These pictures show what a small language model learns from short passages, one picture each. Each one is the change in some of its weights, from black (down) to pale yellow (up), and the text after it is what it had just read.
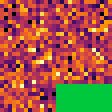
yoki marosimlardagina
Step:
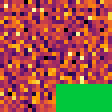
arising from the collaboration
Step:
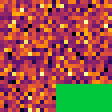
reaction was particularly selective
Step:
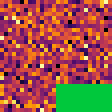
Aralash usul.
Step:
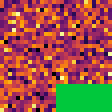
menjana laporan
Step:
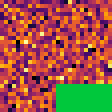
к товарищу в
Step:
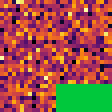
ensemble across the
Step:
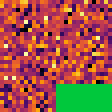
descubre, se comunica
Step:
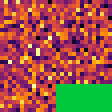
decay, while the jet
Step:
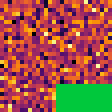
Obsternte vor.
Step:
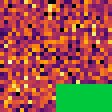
momentum which is designated
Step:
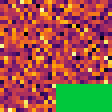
x+\varphi) \over
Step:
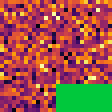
covered the outburst
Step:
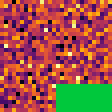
\cup (B \cap C)
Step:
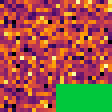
\ssbep{}, the
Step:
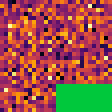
crystal which has a much
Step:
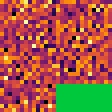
diberikan tugas
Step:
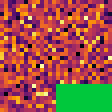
spectroscopic observations,
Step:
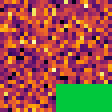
Fayzullayeva N.
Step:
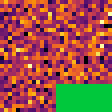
the most authentic representation
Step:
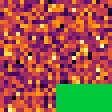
in **b**. The extended
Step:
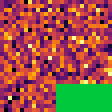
compartimentul *Info*,
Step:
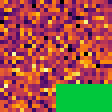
delay time $\tau_{g}$ is
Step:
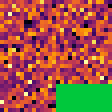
axially symmetric scalar
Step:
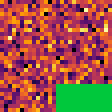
barriers such as limited
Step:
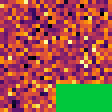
difficulties that affect the
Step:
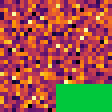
faoliyati asosida qabul
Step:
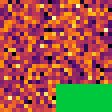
flywheel charging,
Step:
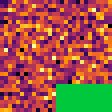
that our Wannier functions
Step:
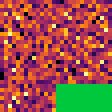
su aspecto, pero
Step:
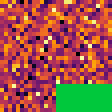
accuracy and Kappa
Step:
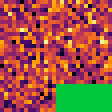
We then checked the presence
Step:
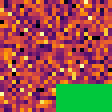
pipeline includes
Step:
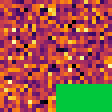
In this study, we focus on
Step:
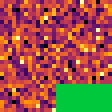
be obtained by finding the final
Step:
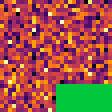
Bundan tashqari,
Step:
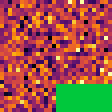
of the scalar particle.}
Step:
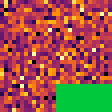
documentou as remoções
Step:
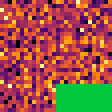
angles and distances of the
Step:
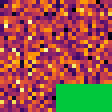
da subordinação →
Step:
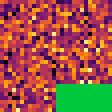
“segunda generación” los
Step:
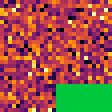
of stable and intense sources
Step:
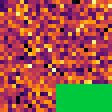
larger than the contrast in the
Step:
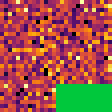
(as stated by the statistical
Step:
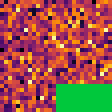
device exhibits the
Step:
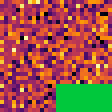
integriteit wordt
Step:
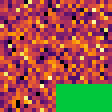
weights for the result of deep
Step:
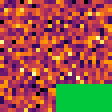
и приглашать
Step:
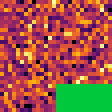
mostly affected by negative
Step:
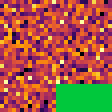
proton Boer-Mulders
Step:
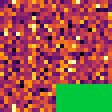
mavjud emas.
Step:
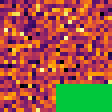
deze beslissing,
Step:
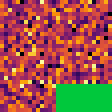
catalogues for proposed
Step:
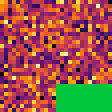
too large occupancy
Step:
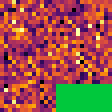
some underestimations appear in
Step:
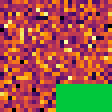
has five degrees of
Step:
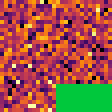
xavfsizlik: -
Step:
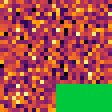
pero no abordaron de
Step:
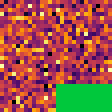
about S\,10 is that we
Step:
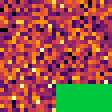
these components present significant
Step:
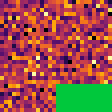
analysis. This process helped
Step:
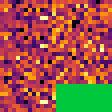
we will be interested only in the
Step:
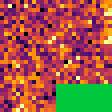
this paper we will take
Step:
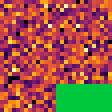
for $t$ gives an
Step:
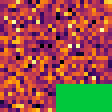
.$$ Затем
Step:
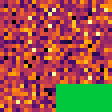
leads at leading order in
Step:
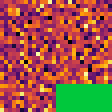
action semi-classically
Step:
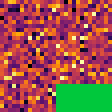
The potential computation for tree
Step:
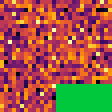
(masalan, shaxs,
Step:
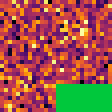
Borg, W.R.
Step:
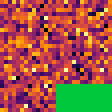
shows that, for the considered
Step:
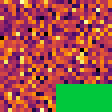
neutrinos escape the core
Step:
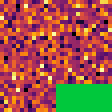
in the pubertal period
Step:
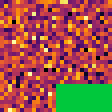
is in precise accord with
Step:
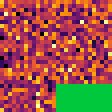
at the entrance of every
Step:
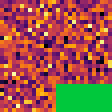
of Load Probability
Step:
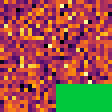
muestra como vemos en la
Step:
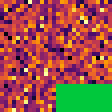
using the result introduced in the
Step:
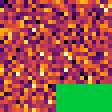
forage crops is significantly
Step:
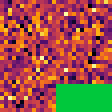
of extant and future
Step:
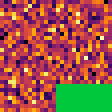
e, al contempo, di
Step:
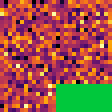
rotating nuclei\\}
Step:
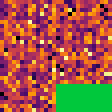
sustentados, os tetos
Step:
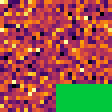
ir tvarkymo
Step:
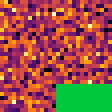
FHWA’s Speed
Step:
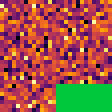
estimates that will enable the method
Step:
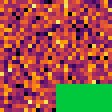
to stored incidents,
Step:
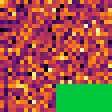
contributes with equal
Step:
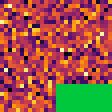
USA (Homepage
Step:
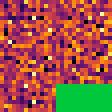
resolution. Achieving this
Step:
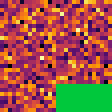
their number in the world is
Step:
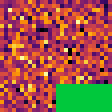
longitudinal shower
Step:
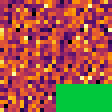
module plus Tcl script
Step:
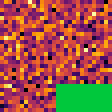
10^2 расчетная
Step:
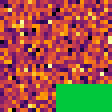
после озимой
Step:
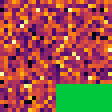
simple pendulum with equation of
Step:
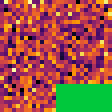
tipo C. Tabla
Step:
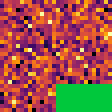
that the object becomes
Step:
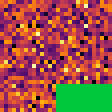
the observed hierarchy in
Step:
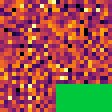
global critic*/
